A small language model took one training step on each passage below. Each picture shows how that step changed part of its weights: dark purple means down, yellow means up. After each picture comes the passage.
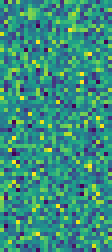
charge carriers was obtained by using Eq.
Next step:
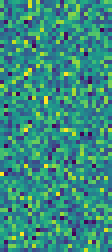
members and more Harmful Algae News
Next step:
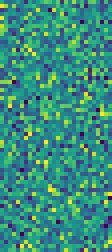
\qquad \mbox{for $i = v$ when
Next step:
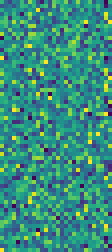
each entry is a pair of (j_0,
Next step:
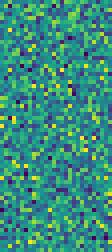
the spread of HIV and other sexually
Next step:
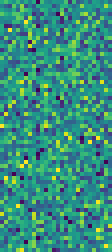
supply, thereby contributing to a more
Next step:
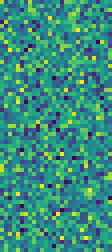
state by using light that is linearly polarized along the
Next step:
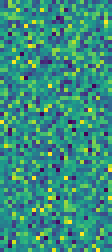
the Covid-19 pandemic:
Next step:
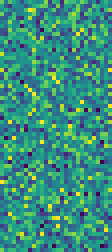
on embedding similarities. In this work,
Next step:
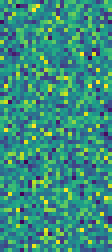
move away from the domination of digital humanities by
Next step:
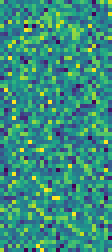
Sh.T. Assessment of the Level of
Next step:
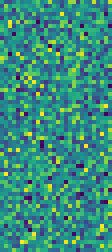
\pi/10$, the dominant channel is
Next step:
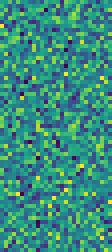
effect of the unmodeled modes become increasingly
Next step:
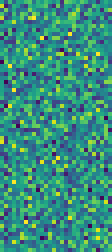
data. Use of Vision Station as a
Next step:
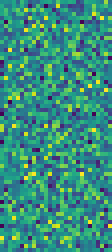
by challenges in the ward which induce poor
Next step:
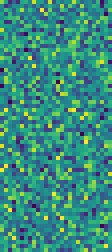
be sealed and the biobag can be
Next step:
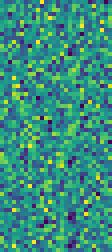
the short notations \begin{equation}
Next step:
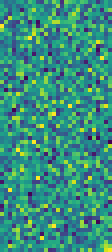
order to exploit the large number of CPU
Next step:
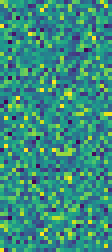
Cattoni, C. Chanéac,
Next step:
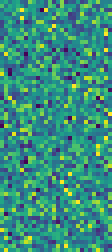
As for images, original 2D spectra - level 1 -
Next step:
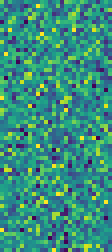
for a given parser is non-trivial
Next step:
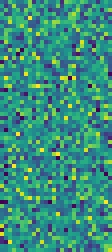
access to empowerment programmes.
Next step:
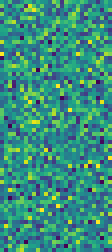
this effect, we performed a simple test with the highly complete
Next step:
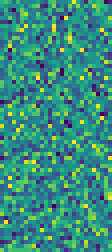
Ziapour & Kianipour,
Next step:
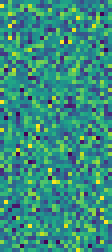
operations include close collaboration with a network comprising
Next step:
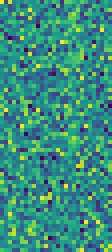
with regular horizons were first constructed by
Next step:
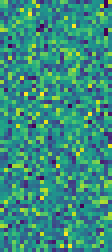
problem to allow multimodal interaction; 2)
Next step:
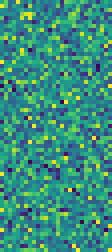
6**, where we show separate plots for hands
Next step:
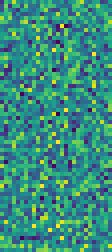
BMI – Body Mass Index,
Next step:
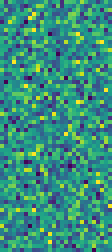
for qualitative analysis of functional groups, as well as
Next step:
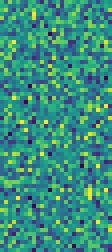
arising in the airline industry, in
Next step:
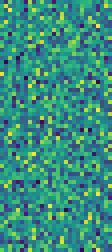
the state of a network at any given point of time to
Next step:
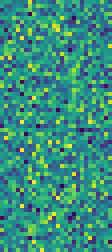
phase} \label{app:BCL} One can
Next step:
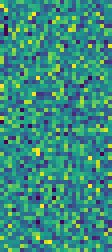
series of field experiments have been conducted on the torsion
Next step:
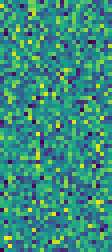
can accurately estimate the load torque during stable
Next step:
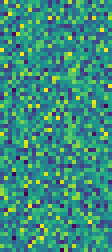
THE OUTCOMES OF
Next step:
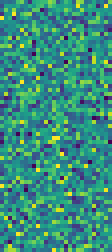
Spatial Clustering (DBSCAN). As
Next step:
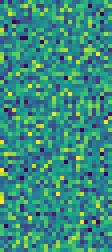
variation with the ratio of the two length scales. The corresponding
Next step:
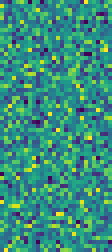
the infrared, in a manner similar to the
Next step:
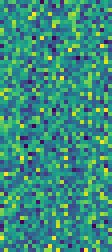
and rural (49.33%) children was nearly
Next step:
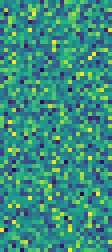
driver about the situation. The system proceeds from
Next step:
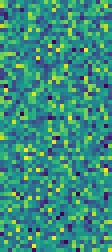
$i=155^\circ$ case the interaction
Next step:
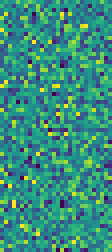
(BKP) states, which appear in other regions
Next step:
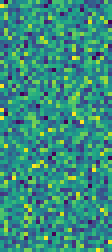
length (see equation A.2). Shear components
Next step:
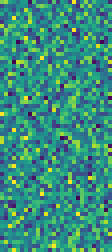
Tiedtke, R. Reininger,
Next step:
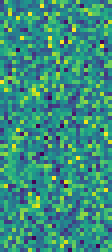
smoothly compressible up to about
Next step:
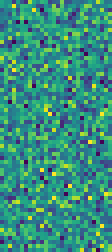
%Let us define the following set:
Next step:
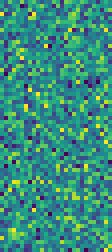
are understood as institutions (systems, structures
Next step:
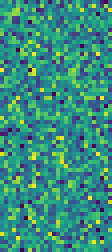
are obtained from simulation for \ttbar\ signal,
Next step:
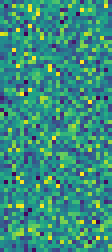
sovereign. 4. The Constitution
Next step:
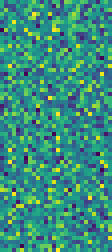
and used. These technologies are critical for enhancing
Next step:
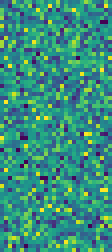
systems serve as quantum simulators for high-energy
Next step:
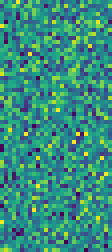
heavy--light ground state mesons. For
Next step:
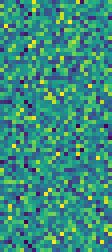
for patients with cervical cancer will take into
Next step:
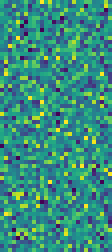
luminance; imaging; camera
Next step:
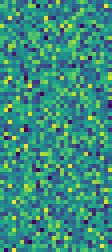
proportional to an identity matrix. Since the
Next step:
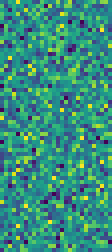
in \cref{fig:Fig1}(c).
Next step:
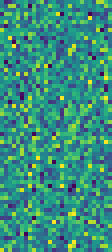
u\\ v \end{pmatrix}=
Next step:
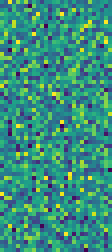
banks in parallel DC motor systems
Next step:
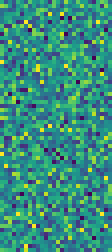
stratum <2 meters is the base of
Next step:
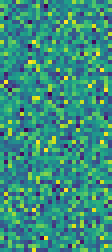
range of potential applications which would require the availability of states
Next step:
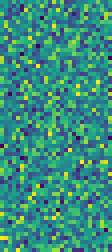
from Requesters, and so workers posing
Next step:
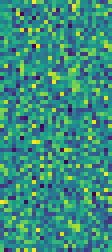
Objective 4 (SO4) of the
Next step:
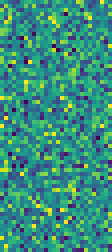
i.e., current sheets, are
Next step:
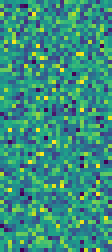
is no systematic approach in the implementation of the
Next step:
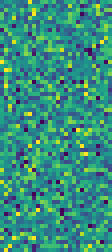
possible matches in the data, and then how to
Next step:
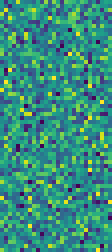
excited state $|e\rangle$ to the ground state
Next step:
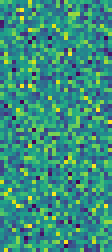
‘Inclusion benefits all’ are too
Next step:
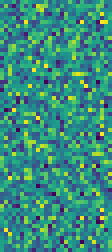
of the negative feedback into corrective actions.
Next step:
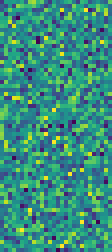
gathered from 100 ECCDE teachers selected
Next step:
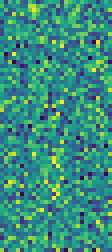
characterizes the measurement error in the experimental signals. In
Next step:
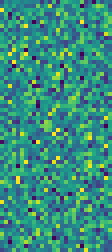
an e-government web page, system
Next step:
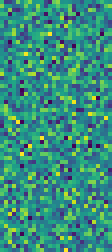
the prevailing B1 pathogen races
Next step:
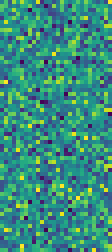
“Role of *Amritadi
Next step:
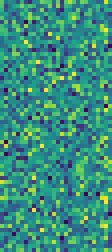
0 \qquad (18)$$ In this case, the
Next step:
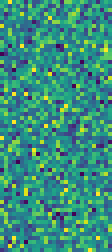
initial time is chosen sufficiently far in the past,
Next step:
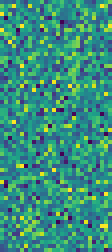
I^n \forall i \in \{1,
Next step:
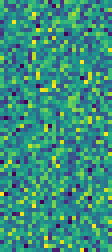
and setup complexity. To address this, reliable
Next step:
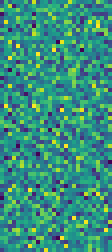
weak, overcrowding and the teaching of
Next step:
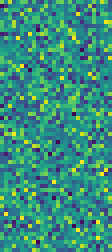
under a preprocessor \texttt{\#if}.
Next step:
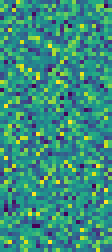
field that annihilates a heavy
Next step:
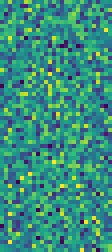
to the role or effectiveness of practical work in
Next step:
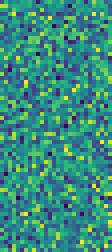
Key Laboratory of Particle Detection
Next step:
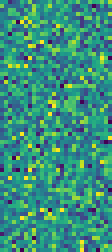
the major novelty in our work. \item In
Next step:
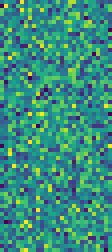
relationship between usefulness and intention. This study
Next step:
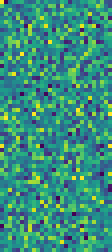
longitudinal profile is given as a function of
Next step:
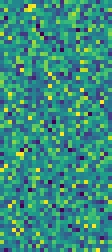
which light is refracted and propagated into the sample
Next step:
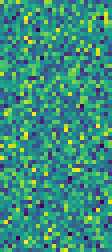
pump supplying artificial blood to all
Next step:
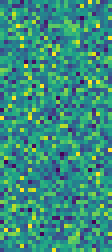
The films based on his novels give an
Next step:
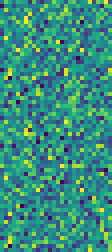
late laparoscopic
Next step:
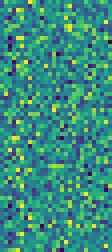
TABLE I. CASCADING
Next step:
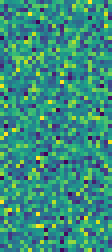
= V_{M2}$. Consequently, we can
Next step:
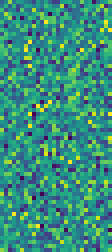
to assess image sharpness and texture
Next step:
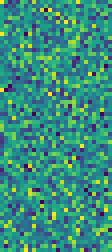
4 -Heads of predorsal bones
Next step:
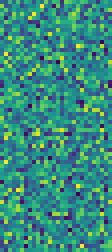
results showed that work-family conflict has
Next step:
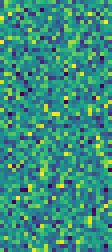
very simple relation for the total number of detectable
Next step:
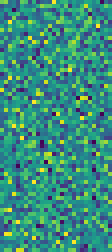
at large, and it is known as the crop that
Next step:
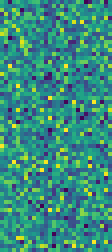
29^\circ$). The nmr measurements were done
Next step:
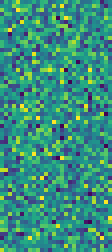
azimuthal angle $ \varphi_{\bf
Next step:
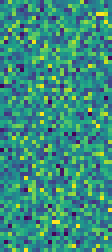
manually for Beams and Columns. As
